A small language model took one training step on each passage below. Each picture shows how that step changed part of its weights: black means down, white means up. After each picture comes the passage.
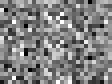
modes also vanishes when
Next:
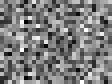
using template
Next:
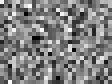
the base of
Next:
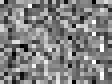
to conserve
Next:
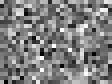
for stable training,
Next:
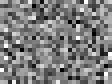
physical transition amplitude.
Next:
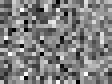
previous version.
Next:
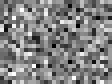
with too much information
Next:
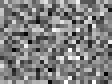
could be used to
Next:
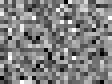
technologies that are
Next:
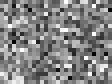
Let us say that
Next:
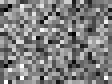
is not uniform across
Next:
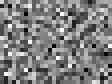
the walk
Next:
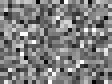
indicate \(1
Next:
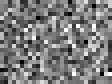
range in which we
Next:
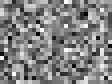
and we made the
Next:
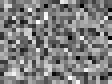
energy. Face
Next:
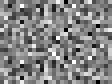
more reliable solutions for
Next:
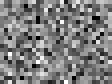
careful that the resulting
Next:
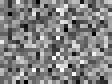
prepared by the
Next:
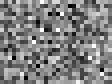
was over twice
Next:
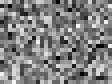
In this procedure,
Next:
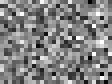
system is produced by
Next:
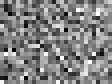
polarization analysis.
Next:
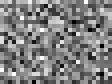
parameters is due to
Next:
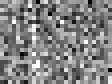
have a preferred
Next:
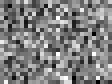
coefficients calculated by the
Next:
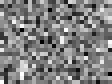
via the target node
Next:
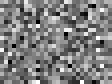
we obtain our
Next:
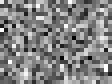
and the surface layer
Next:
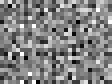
different languages from the
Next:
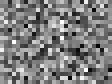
emissions 10s or
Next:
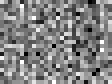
looks more
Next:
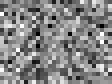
effective cooperativity
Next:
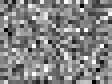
be contrasted
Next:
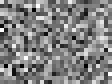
and the coupling
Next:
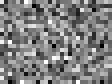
one without external vector
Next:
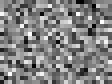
in the odd
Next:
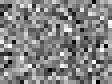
a maximum particle energy
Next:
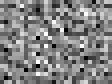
tests on the
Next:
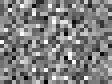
same discretization of
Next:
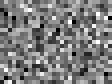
next step of the
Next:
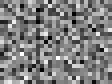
will exactly follow the
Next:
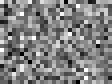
false* is true
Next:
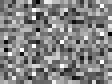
correlation radius) demonstrates
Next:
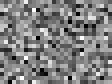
on about 14 Milky
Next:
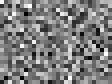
the width of the
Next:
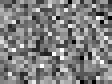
crystals diffracted
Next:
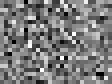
issues here?
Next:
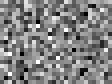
we compare the predictions
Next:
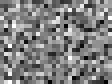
Note that the
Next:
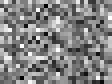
feedback parameters are
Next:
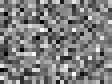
0$ are the
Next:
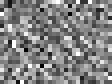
\newblock {\em
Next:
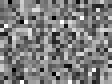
of the charged lepton
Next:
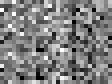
do not take any
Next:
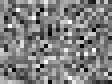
were implemented to reduce
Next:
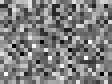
of initial mass ratios
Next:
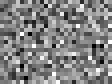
field strengths from equation
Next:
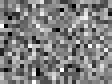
evaluate, this experiment
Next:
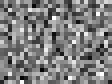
slope of the linear
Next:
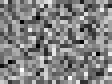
bond breaking is significantly
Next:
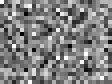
the final and
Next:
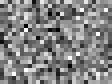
entre las
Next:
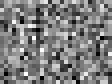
are negligible.
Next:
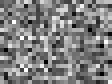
air velocity in the
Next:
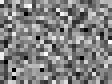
the von
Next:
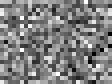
relevant parameters of AT
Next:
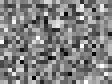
members and MLF
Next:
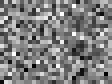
Applying the
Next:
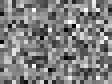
Data Rights
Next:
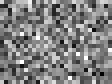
of a mixture
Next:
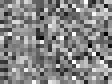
environment: Rather
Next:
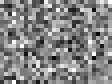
any pressure. We
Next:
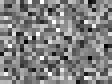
verifies the user
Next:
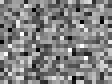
results partially align with
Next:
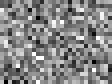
unstable state,
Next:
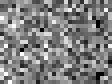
This algebra has two
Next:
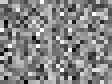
microscopic approach, the
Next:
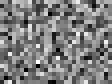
measurement of the
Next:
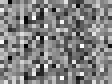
deterministic digital
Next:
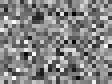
distract me
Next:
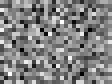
neglect the interaction
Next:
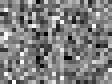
show how strong electronic
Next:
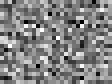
on the bridge
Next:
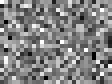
mind the still
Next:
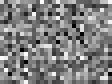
over all of already
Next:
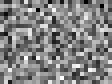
of the tauon
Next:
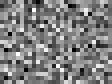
than the characteristic
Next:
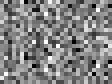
elements given by
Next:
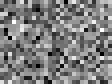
into that of the
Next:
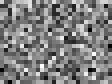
of opacity
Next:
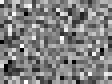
the end of each
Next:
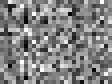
$y$). According
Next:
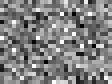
diffraction images.
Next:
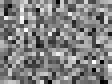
integral, so that
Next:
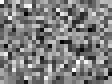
the appearance of
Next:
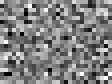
in determining the spatial
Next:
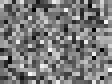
space spanned by
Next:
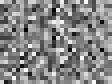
selection results from multiple
